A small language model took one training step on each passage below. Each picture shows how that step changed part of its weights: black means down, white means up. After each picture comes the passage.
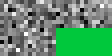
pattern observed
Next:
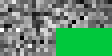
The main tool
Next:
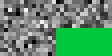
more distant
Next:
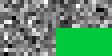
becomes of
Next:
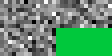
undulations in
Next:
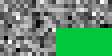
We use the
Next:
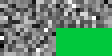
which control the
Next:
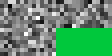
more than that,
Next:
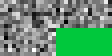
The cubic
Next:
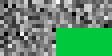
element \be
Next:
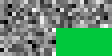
level. Since
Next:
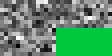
of crucial
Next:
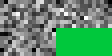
contrast to
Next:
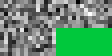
this case, the
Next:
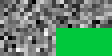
following sequence
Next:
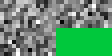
soliton of
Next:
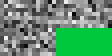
the maximum number
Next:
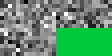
$D$ to
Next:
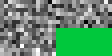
the charge
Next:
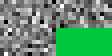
Dirac theory
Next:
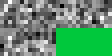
dataset from
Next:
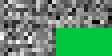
the field modes
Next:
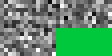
the crossing
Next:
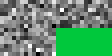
velocity perturbation
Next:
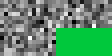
if it moves
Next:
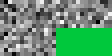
noise measurement,
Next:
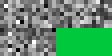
access to its
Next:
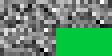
we will use
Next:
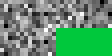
W component
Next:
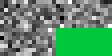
value which does not
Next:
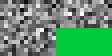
or appearance
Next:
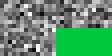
determined by the
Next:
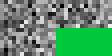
varies as
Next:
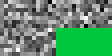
the lemma
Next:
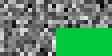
a shear
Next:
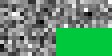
from the corresponding
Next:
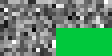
rate dimension from
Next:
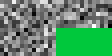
and polarization
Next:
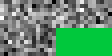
both oracles
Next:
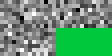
halo properties
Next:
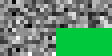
The IEF
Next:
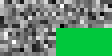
DM and
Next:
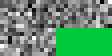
as shown in the
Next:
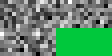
methods, is
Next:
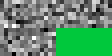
that EPD
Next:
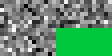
each root of
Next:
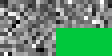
to see if this
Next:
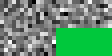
same conditional
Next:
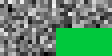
domain, and
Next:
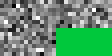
transformation, we
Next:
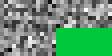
the results of the
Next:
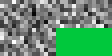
and specularity
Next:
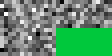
concluded that
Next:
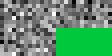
q$ and
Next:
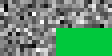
first block in
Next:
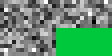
time. Their
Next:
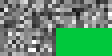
light produced by
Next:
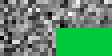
spin dynamics
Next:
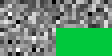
order to be
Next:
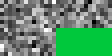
following section.
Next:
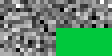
$\theta =
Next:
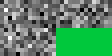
an algorithmic
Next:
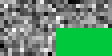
By making
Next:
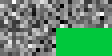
and C in
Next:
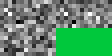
couples to
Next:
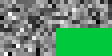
$ model. We
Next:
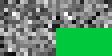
matrix $L$
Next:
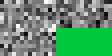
relative motion
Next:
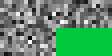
using a total of
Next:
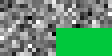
(or in
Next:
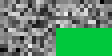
in the system.
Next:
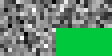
dashed lines
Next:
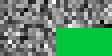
consider the system as
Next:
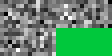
such that the
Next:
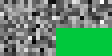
severity of
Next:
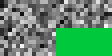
gap for all
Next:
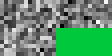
corresponds to
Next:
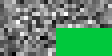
occupied by
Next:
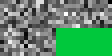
or as an
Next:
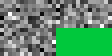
$2 \times
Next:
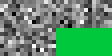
must comply
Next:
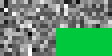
density, has been
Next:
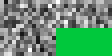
is not assumed
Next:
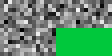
growth of
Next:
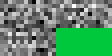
different in the case
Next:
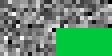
usability is the
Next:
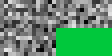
the coupling of the
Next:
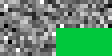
After the
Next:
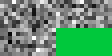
and in the
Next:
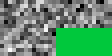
requirements such
